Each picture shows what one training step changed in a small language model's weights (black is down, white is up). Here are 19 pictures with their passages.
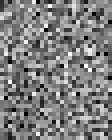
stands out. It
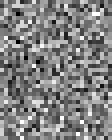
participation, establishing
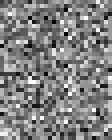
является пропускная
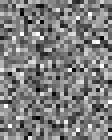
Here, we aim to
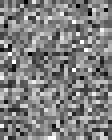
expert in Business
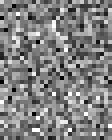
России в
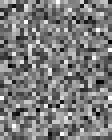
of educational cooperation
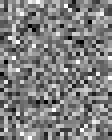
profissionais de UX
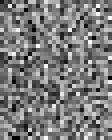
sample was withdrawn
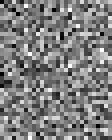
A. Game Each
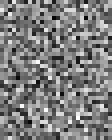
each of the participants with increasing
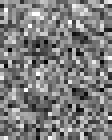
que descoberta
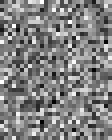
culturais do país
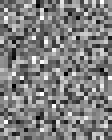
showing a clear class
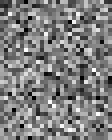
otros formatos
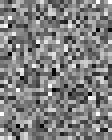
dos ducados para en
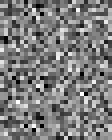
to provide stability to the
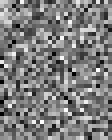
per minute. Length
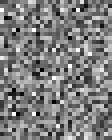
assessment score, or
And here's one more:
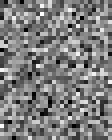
wahana bermain
